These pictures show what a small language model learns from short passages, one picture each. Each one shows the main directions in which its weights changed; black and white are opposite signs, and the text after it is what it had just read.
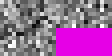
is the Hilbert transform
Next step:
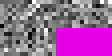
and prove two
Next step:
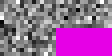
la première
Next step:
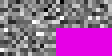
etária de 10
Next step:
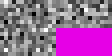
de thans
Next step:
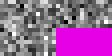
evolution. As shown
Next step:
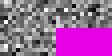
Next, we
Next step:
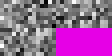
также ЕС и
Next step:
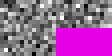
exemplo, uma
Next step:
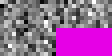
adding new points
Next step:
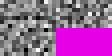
into its structure.
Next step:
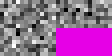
in the spread
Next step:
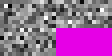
this case, the
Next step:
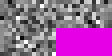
resultados evidencian
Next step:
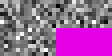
set. Then $\,
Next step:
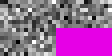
al GAIL
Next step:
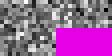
se adjunta
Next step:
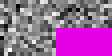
from below by a
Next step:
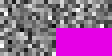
refleksji i
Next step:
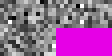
diffusion approximations in
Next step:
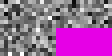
$\pi$ from
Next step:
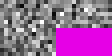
y_1 het
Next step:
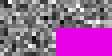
antenna location
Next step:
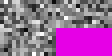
di kelas.
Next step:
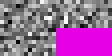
conclude by looking
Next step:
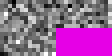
dans notre
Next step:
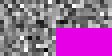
Let $u
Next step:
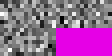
Then the vertices of
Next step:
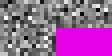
spin symplectic
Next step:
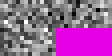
talabalarning til
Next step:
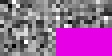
of variables:
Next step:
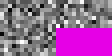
= \bar p
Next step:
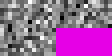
not exceed \(
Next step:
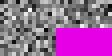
one 1-cell
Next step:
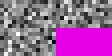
not satisfied by the
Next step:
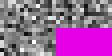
de forma que o
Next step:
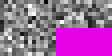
respecto a la
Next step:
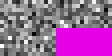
moslashtirish muhim
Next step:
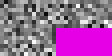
e fiel.
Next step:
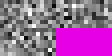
is a common strategy
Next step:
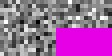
can find the following
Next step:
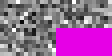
included in
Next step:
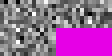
del MOU
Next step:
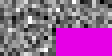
for improved
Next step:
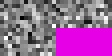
are coprime,
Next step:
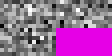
a aqui
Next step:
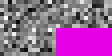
and switch
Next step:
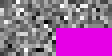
grau. O
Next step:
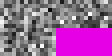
las flechas
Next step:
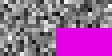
the almost complex structure
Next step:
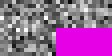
in which a
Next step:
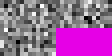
todos os sons
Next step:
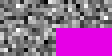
would like to
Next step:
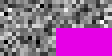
the extension is
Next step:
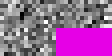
the slightly
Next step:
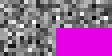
is true:
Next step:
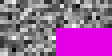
consecutive after
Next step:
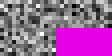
delle Nazioni
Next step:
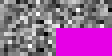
and I.
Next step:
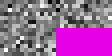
otherwise they are
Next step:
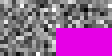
we present a
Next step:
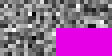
torno a las
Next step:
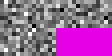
то, что
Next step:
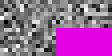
de față,
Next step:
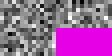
in some Lie
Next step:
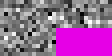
lattice, then
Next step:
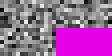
по делам
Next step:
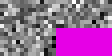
the probability to
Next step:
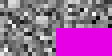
tensor dictionary
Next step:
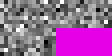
be used to
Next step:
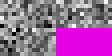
of symmetric convolution
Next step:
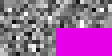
fundamental groups are
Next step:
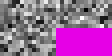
ротора 9
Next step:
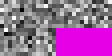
and capabilities
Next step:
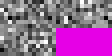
column in exactly
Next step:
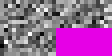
the corresponding simple
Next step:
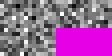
that child
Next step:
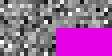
be covered with
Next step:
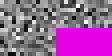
il faut un
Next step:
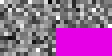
\\ Consider the
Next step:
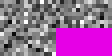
following definition.
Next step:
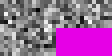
equivalent to the norm
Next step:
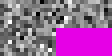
iterations by the
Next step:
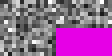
SV would like
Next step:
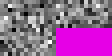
от одной
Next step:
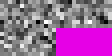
were analyzed.
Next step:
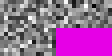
not belong to $
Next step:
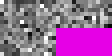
integral dependence over
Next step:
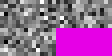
course, the case
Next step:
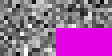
и государства.
